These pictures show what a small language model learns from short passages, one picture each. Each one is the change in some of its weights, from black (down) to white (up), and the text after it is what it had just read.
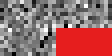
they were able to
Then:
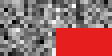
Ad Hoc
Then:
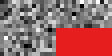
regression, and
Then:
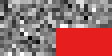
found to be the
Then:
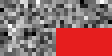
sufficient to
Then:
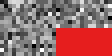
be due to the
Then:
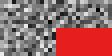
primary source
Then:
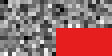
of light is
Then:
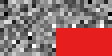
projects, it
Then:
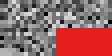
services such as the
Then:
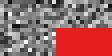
sizes of
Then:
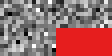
present study,
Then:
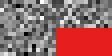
and decline of
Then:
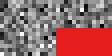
have made sure
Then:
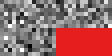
acceptable and
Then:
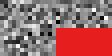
to determine important
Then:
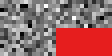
earn more
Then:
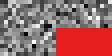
and role of
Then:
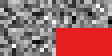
In order to
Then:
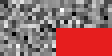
to work within and
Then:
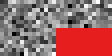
basic training.
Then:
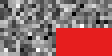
in turn
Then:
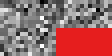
shaped by
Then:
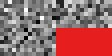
less environmentally
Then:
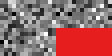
The amount of
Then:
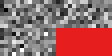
certain class,
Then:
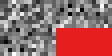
the best
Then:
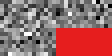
sample will be
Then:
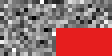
classifier that
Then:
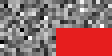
are organized at
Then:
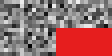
to validation and
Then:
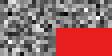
or ethnic
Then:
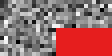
community and considered when
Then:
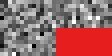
among women of
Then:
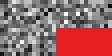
design, 3D
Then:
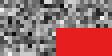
is toward
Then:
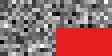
it shows a change
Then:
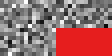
and age.
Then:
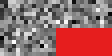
increase in the number
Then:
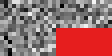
work was to
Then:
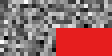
been doing this
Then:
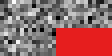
high availability of
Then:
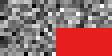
several challenges,
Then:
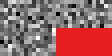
and equity
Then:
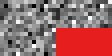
significant role in the
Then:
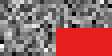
for optimizing
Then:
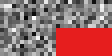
prepare the
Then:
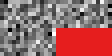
of minimum
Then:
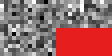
and auditor
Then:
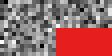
of the section between
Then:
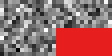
The next European
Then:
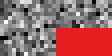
EFL to
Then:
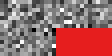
the authors
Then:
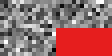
to provide any
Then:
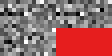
iron content.
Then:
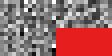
the authors.
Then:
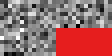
measurements were
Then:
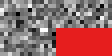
are either
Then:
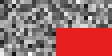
users to
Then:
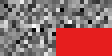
as toughness
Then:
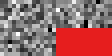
the rule
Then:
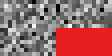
declare that
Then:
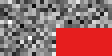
set goals;
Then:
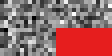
indication of
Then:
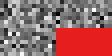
is important to know
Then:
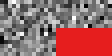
international policy
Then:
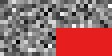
model for analyzing
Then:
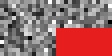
The first step is
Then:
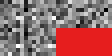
system integration,
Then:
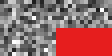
native code
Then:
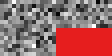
problem for
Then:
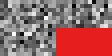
can be predicted
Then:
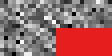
et al.,
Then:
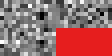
care provider that
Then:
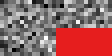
water samples
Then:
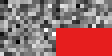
of death after
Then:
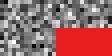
of the class
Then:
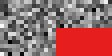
plates were made
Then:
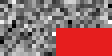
Ratio for
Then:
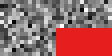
recover the
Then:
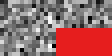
provision of
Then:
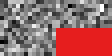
by email
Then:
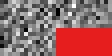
literature in the
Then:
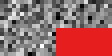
the stage of
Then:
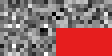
one case it
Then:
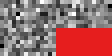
their whole life
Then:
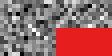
as prevention
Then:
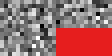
was later
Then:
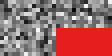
recognize that
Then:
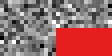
All the data
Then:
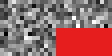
issues at
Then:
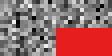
change Unit:
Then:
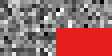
is called
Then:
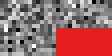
the heat
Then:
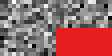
a measure of the
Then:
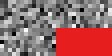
political system.
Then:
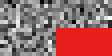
one seed paper
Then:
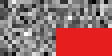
require ethical
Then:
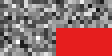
similar response
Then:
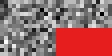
continuous or
